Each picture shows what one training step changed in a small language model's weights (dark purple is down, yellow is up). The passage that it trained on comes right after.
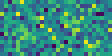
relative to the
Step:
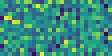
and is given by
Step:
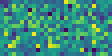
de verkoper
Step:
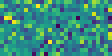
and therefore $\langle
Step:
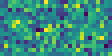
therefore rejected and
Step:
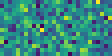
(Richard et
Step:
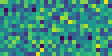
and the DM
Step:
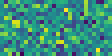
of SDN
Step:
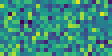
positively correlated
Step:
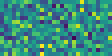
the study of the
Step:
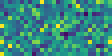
esperar que
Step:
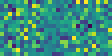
ish muhiti
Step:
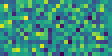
shows crevices in
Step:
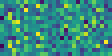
is being implemented to
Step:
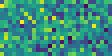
Gothic text.
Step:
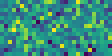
object space, where
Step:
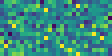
ta'lim va
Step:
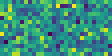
if chiral
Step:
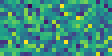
approach. In the
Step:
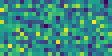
candidates that
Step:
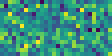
method described above for
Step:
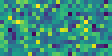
for Disease
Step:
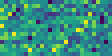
Case Report A
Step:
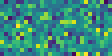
We call such a
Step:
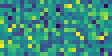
huddi shu
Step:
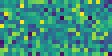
líder del
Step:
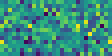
/ \phi(\circ
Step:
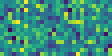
is for including both
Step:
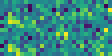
model. This is not
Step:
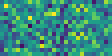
the jet.
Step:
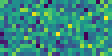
Bu metodni
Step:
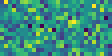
independence – including
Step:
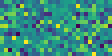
oportunidad de
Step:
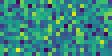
biz har bir
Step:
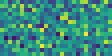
and the truncation
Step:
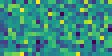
Leblon |
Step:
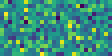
being the role and
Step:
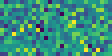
charge algebra
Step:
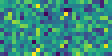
on the learning activity of
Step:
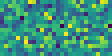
assist a group of
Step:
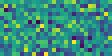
character of the solution,
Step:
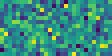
the achieved throughput
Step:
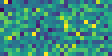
cartridges with
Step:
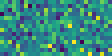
Among them, the
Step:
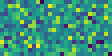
personne sur sept
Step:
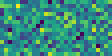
discharge Fig.
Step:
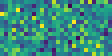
non functional requirements were
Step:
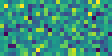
of Migrant
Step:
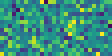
perspectives of
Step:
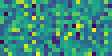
Patient age
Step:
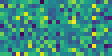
to determine which studies
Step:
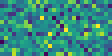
a secondary cause of
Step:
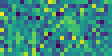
using Anambra State
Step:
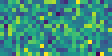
object measurements,
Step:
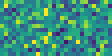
and LAB-D
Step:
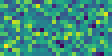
and Reichman
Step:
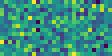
atende a
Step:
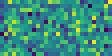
"Technique of
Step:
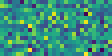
Enhancing soft
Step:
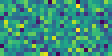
boson number on
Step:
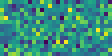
numa voz
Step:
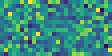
come back in to
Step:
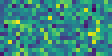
their names do not
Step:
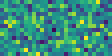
counts. The error
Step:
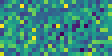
que para cada um
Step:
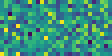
IgA tests
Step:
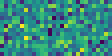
second reason is related to
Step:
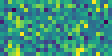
no dynamical equation for
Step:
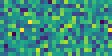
extent Agricultural
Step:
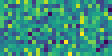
C, Fu
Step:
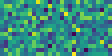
2: Organization
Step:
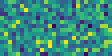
ham muhim
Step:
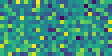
S. Integration
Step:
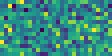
the geometric
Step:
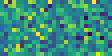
reaches a specific value
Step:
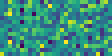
while in the apo
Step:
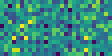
have yet to be
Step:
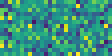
evoluiu ao
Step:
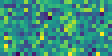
crude approximation of
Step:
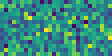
um ser humano e
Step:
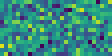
the local regulation
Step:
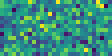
If we write
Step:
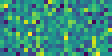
gauge group consisting of
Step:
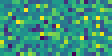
mechanisms underlying
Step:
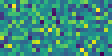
the correct field
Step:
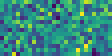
the earlier study
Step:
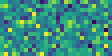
one way of defining
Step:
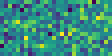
this research is to
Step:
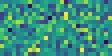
2). In comparison with
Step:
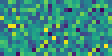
о самой
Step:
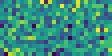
dynamical ages for
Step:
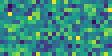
leerla mis
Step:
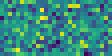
to the hole.
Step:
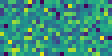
mean field transition in
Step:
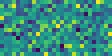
esta raça
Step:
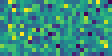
на микро
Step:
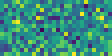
to previous studies, the
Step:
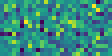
at different molecular
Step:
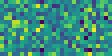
of the mutual
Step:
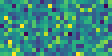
portion of this
